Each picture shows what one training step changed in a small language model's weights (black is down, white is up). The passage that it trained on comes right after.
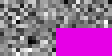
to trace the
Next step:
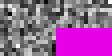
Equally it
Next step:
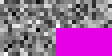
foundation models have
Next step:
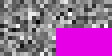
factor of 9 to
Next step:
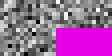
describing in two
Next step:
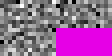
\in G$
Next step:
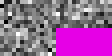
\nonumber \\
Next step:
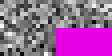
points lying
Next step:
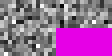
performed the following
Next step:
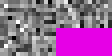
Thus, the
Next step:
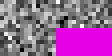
emitted by
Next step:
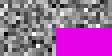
we show only the
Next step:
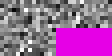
In the present case
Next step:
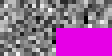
has been characterized
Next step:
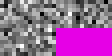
VTM is
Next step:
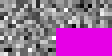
provide an
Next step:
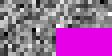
development of the
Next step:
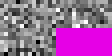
the region of very
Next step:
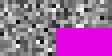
not grow large
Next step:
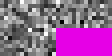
Kondo coupling
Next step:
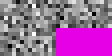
possible positions in
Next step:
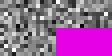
conclude that
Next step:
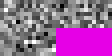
been described in
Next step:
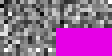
\phi =
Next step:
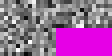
metrics to
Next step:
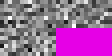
permeability of
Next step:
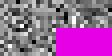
the mean radial
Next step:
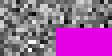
in the presence
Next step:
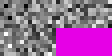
top of a
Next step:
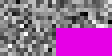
the prices of
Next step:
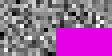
the channel estimate
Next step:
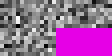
center of each
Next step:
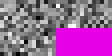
apparent from
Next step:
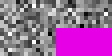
include open
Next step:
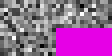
that serves
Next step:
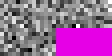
the tail density
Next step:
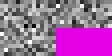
this generalized
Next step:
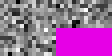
the average energy of
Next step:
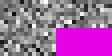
smaller than that
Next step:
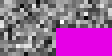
required number of
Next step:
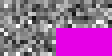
sum of states
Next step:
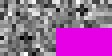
GAI through
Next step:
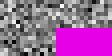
structure search
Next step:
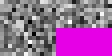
units. It
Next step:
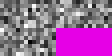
stand out.
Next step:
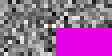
other hand,
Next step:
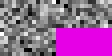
for constructing
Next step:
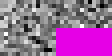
possibility that
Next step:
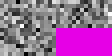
the hardest
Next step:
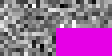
can only be
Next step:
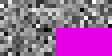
photon energy and
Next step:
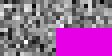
seemed to
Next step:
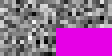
in terms of local
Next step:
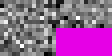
| Tree
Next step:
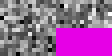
radiates no
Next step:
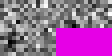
also reduces
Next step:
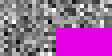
decrypt the
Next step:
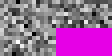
the nominal
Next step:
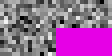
scale. The
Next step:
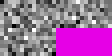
and solved it
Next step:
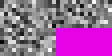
and $$ A
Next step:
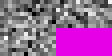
A solid
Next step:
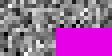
Therefore, the
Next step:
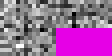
elements with a
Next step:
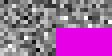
fraction of
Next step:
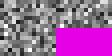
consisting of
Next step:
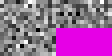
a quantum system with
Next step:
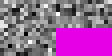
from a study on
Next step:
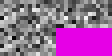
surface of the
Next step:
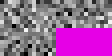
and phase difference
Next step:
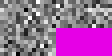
photon 2
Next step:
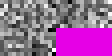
we may make
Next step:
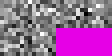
state evolves
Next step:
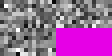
setting. We
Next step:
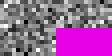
topological boundary
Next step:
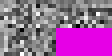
effective operators.
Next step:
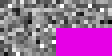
The velocity vector
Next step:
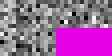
determination. We
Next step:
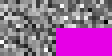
this pair of
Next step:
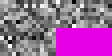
be better
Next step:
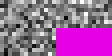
3. The results
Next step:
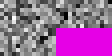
variances for the
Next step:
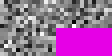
prove the
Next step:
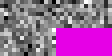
a complementary
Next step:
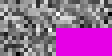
this transition is
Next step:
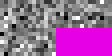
refraction which
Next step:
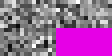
of the original
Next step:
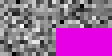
the solar
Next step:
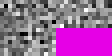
particular we have the
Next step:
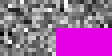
As such,
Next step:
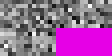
obey a
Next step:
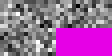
estimates are
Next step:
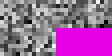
value might
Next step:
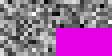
in medical
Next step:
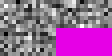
describe the particle
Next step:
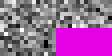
of excited
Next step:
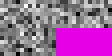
an effectively
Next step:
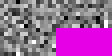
the time when
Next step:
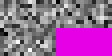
during the
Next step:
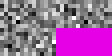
to the coupling of
